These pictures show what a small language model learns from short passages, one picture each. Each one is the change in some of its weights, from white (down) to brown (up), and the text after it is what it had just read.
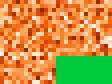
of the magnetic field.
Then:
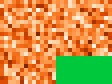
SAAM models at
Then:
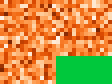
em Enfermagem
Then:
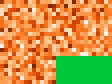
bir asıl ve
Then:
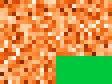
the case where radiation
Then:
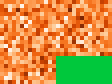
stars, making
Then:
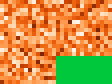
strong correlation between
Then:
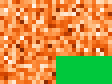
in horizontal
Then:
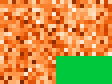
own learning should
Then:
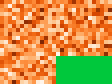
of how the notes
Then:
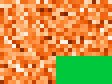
central role in the
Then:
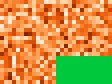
which is designed and
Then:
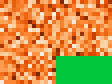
trickier to measure.
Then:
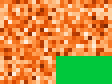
of objects is represented
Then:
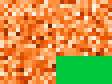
compreendida sob
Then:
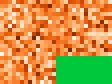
can also occur
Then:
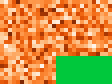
linear plot of
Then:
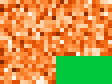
the proton on the other
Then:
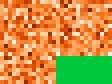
meson operator is
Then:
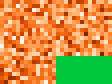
for URA, it
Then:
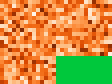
mean SUS score
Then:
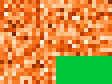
a particular log would
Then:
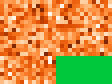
\}$ leading to an
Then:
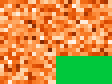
serves as frame
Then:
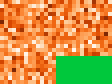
glucan and
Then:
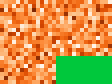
very large-scale
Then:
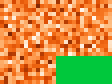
Rio Branco
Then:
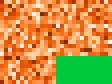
do paciente.
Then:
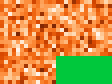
time derivative from
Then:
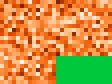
is quite different from the
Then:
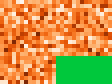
ser (pelos
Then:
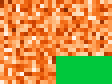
that affect their
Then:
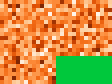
nowych dla
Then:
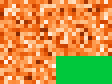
state \begin{equation}
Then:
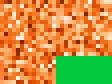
the discriminator
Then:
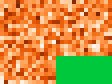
economy. This
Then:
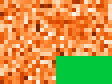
Matthew Canti
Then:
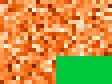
levels can not be
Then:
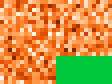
и т.п.
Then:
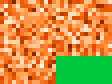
predicted effect does not
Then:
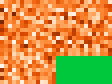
suatu barang
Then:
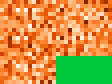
will be close to
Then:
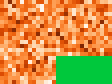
within the South”
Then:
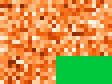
ser un desafío
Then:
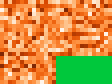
measurements. The method
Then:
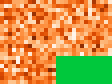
be controlled by
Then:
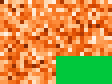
não faz parte
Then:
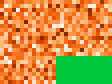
of the lithium
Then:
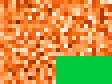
what matters is
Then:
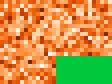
be seen from other
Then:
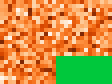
to identify individual
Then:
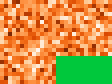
The Goal 16
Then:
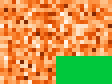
discuss the deformation Fig.
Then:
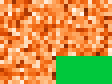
to the inflationary
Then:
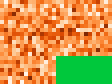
found a significant tendency
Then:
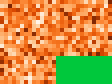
net zo lang
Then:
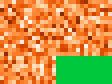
[16] utilized
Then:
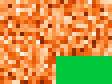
the selection of the
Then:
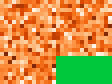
Naive Bayes
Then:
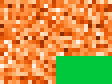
exploit this last
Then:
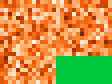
a block structure with
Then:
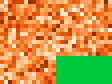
remain in such a
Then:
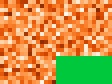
las cosas en
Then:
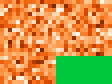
spatial correlation
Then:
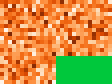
em atendimento?
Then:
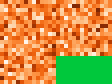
random magnetic field
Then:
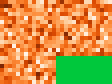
both spatially on the
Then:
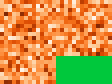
national working group
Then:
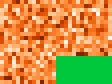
of organizations and
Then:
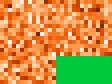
metallic phase will be
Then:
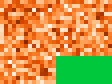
This isolation is
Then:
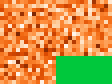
be found more suitable
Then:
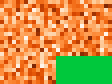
на етапі
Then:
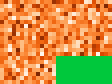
total and partial power
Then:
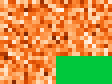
samples that can be
